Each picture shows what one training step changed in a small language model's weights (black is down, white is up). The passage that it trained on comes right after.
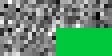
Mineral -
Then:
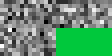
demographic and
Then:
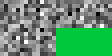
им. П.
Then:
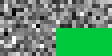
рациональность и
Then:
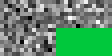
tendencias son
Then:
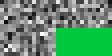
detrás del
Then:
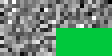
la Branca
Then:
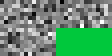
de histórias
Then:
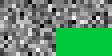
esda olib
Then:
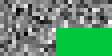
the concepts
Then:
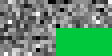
Ushbu qarorga
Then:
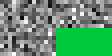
y proporcionen
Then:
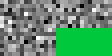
nach dessen
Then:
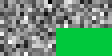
há um certo
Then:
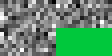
La noticia
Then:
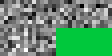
de SPA,
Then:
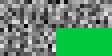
bilimning inson
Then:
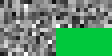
activities of
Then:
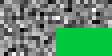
los tres,
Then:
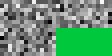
du passé non
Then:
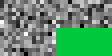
mahsulotini baholash
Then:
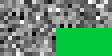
qurilgan yangi
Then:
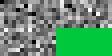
reste universel
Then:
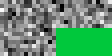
one of the key
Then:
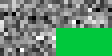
hamda ularning zamonaviy ijtimoiy
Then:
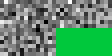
у Црну
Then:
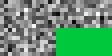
parte, los
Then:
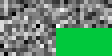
наций» и
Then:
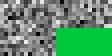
un confronto
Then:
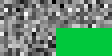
2 раза в
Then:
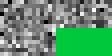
auf ca.
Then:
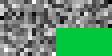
ayta olish
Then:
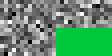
в соответствии
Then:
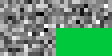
system of cooperation
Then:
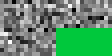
serviço do
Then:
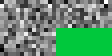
por uma combinação
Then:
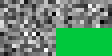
araştırmanın bu
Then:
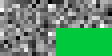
novas tecnologias
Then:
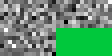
Pedagogical Education
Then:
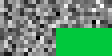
West Nile
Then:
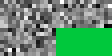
sob o número de
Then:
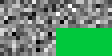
deze vorm
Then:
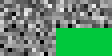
дослідження склали
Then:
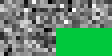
que la libre
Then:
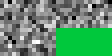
and content
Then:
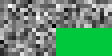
keputusan dan
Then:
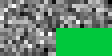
çekilen bir
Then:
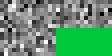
cedendo il
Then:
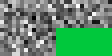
asoslangan individual
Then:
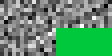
de technologies sur la
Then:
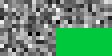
holati va
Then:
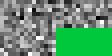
extensão do
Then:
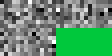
ciclos de
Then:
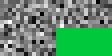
из них
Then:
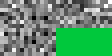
do Mundial
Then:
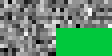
and Uganda.
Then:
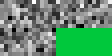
sobre la vida de
